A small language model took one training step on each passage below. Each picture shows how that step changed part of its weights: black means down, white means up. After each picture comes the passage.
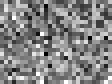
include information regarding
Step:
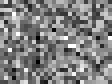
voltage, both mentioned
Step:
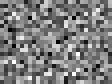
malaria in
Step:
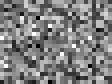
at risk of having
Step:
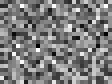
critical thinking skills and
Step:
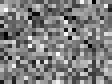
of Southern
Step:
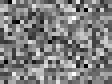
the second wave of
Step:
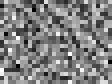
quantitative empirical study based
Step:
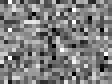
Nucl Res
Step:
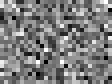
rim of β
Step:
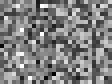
national and international
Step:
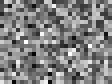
a method to
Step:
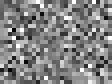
Point XI
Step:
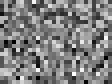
this article can be
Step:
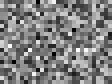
September. France
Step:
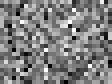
\leq n}
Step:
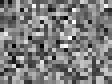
Lack of income
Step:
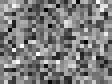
and preferences of
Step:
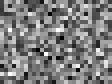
the Internet is the
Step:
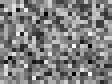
differences in chemical
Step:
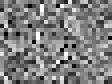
- Wang,
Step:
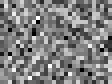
management Grant number:
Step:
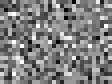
pipette out
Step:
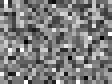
will be built based
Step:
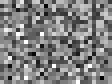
order to distinguish
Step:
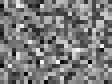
partners - the public
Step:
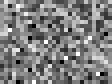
to identify all potential
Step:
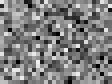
decomposition, where a
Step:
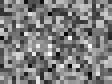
the category of promising
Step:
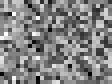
locations of the
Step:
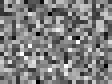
the amount of
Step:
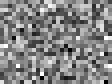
immune system was
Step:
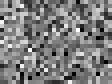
subsections. The
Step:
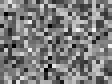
in comparison with healthy
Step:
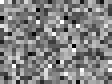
a wing with
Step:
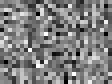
run. Multiple
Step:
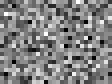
in as severe
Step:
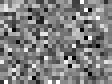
of means and
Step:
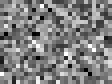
mechanisms of the
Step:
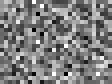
Journal of Advanced
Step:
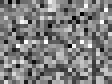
persistent identifiers
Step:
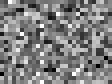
sample kindly
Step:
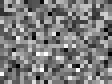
the soil directly
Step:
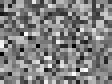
this offset solution
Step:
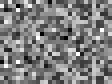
standard deviation,
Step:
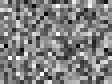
current competitive challenges induced
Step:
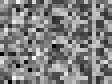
Data on the
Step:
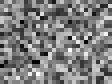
since polymerisation of
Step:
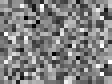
interfaces defined in
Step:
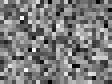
financial performance, balance
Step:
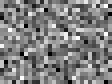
effective integrated STEM teaching
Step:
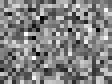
but this case will
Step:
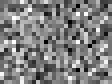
that they can be
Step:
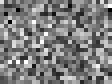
conductivity ALD
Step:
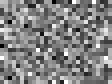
9 Designing
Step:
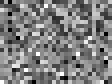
going to study some
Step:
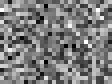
problem of communication over
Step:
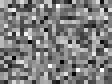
Availability of
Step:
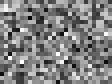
of adsorbent increases
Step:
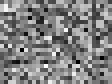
of recommendation and
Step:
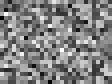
for structures larger than
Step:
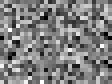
with other pairs
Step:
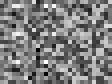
skills and emotional
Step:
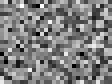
ways: first,
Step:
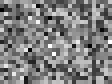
runtime optimization.
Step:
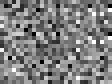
situación de las
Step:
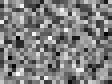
qualitative study represents a
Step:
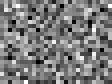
could be carried out
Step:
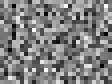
Such research will enable
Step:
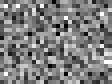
- Allen,
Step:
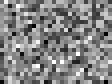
to do a simple
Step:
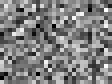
class-III the
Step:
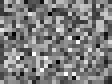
the horizontal
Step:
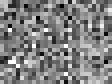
Melting points
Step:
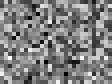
were females. Mean
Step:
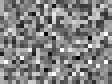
know in a professional
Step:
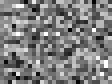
systems and applications.
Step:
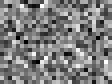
new channels to increase
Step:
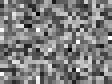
strive for
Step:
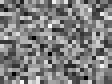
for elemental analysis
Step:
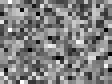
study group The patients
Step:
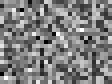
investigate a scientific
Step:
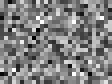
participated in this
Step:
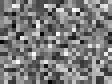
and the need to
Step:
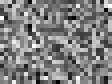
Tools &
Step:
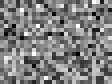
biogenic sulfur
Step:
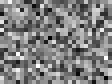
study characteristics,
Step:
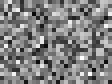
whereas integer
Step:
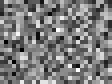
the system,
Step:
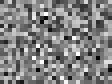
/ The Journal of
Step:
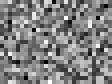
Resource and
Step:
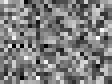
analysis generated four
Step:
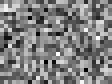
of migration corresponds
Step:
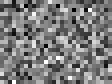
The mean of the
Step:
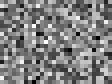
target achievement time occurs
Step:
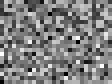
the Institute of
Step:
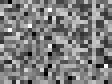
reviews with 3
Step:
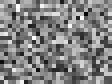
define when to
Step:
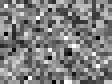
maintenance cycle.
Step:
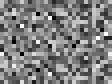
Iran University of Science
